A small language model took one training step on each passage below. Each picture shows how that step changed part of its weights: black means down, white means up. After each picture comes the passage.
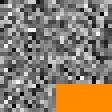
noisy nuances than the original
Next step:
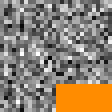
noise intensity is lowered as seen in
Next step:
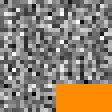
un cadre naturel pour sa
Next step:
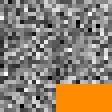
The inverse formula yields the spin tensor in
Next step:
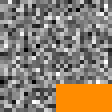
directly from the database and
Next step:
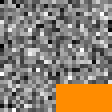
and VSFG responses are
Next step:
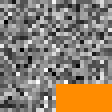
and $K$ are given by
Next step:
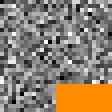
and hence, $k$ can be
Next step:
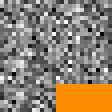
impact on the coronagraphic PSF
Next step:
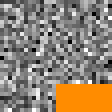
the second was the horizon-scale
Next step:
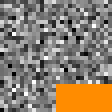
the second term on the right-hand
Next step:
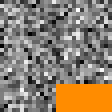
of self-evolution, we investigate
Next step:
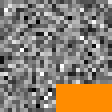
above to represent a black hole in late
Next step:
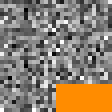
found in Section 2.2 in
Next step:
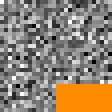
effect offline. A simple numerical method was
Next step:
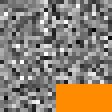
fully consistent with the formation of a
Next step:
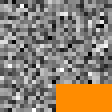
different laser detunings relative to the
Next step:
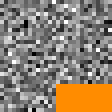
engaged in data-collection from
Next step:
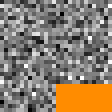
of samples $|\mathcal{Z}|$,
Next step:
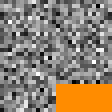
section. The electron density has a
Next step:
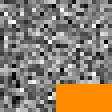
I on the difference of initial values of the
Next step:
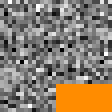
to unitarity bounds based on
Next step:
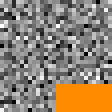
del Roque de los
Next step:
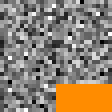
Tomita's formalism
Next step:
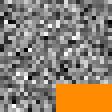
in generation group. TABLE
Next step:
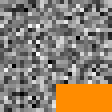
small compared to the rates associated with the
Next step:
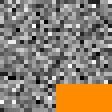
and two mass-squared differences
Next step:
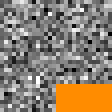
distribution of messages can be obtained based
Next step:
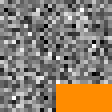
reproduce the belt/abdomen
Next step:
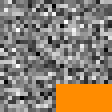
the``double hump effect''
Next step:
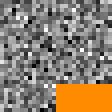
the dimensionality. In between these
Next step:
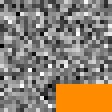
structure, first reported by Marezio
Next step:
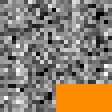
may restrict their utility. In this
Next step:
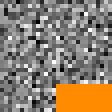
\begin{equation} \chi
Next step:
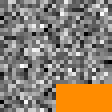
too small to be seen on the
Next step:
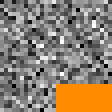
is up and East to the left}
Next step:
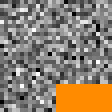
dependence of the process parameters for achieving a
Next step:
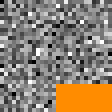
and C-SPA (orange
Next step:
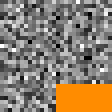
a method for combining the states, both
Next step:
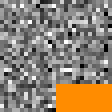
In this article, we have presented a
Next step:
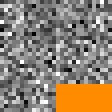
that there is a uniform temperature at each
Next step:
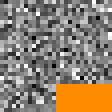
outlets \textit{and}
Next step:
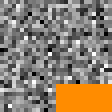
i.e.}, by determining those which
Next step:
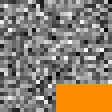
region increases with time, there is no clear
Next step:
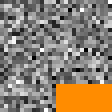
the one of some high-temperature
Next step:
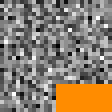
is quite clear because the black hole
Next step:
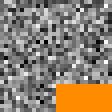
space, it was shown that the optimal search
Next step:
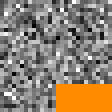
charges $q_1$ and
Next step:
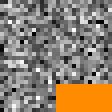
many possible candidates from particle physics have been
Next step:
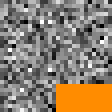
identity for non-commutative complete
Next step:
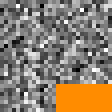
last expression is defined due to the action of
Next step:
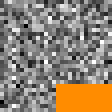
interstellar galactic magnetic field would
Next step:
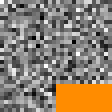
total training dataset increased by roughly
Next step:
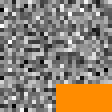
component of the weak isospin
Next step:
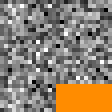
matter produces, through a scalar field associated
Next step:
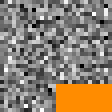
If the result continues to disagree
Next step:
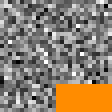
A_t)$ is zero. This will
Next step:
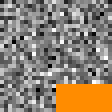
we adopt the bi-encoder
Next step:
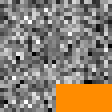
can lead to vastly improved
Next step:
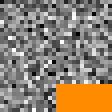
and the presence of diffraction effects (see
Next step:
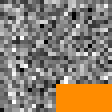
the existence of weak interaction mechanisms
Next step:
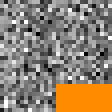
manufacturing plant in
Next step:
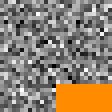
One critical point contributes a growing
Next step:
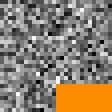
in account their characteristics more easily
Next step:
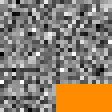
Finally, we conclude that
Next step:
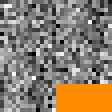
because it confirms the existence of what
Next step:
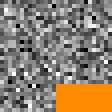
are predominantly observed in both
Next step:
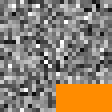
internal degrees of freedom along the protein
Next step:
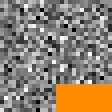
larger scales. On scales larger than 30
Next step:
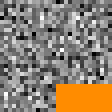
(Kato et al.
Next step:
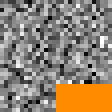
maximum symmetrical relative to V=0
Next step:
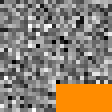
($\alpha$,n) neutrons} The
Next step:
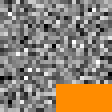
TM.$ Some authors
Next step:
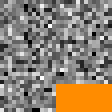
voltage-tunable quantum memory
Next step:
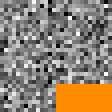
optimal governance of AI.
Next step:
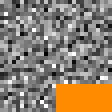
$K$-mean based method in
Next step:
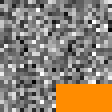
shows the mean spectroscopic effective temperature
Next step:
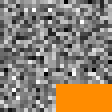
given by the double-infinite
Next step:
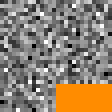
ratio ($\nu$) are taken as
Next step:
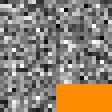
diffusion and that stellar physics alone can
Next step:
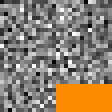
lines), for the whole time duration
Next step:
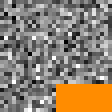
were derived in the MoD fitting
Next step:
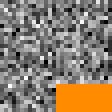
simpler, and see that the results of
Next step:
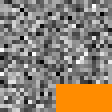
1-dimensional marginalised
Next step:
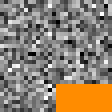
space quantum metric of semiconductors
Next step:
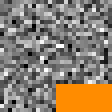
close to the zero line, and within the
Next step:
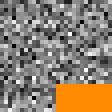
No.\,8) is one of the
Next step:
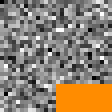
and Ecology}\ }\textbf {\bibinfo
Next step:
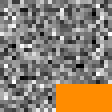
eigenvalues and as expected if the size
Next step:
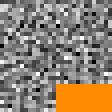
The result of this analysis was that the
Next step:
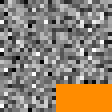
(showing that the Fe layer in
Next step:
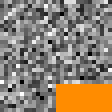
In addition, we use Pearson's
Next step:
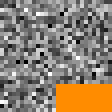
$\bullet$ The fundamental remains
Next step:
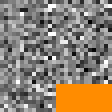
\theta \end{pmatrix}
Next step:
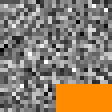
edge the tangential rotation is determined by
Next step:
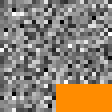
last minimum with highest wave number at each
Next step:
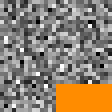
the spinning-disk and opening
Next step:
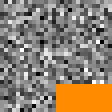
implementation. In addition, the remote
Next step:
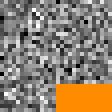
$k'_\perp$ is obtained by
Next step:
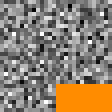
Telescope, collect
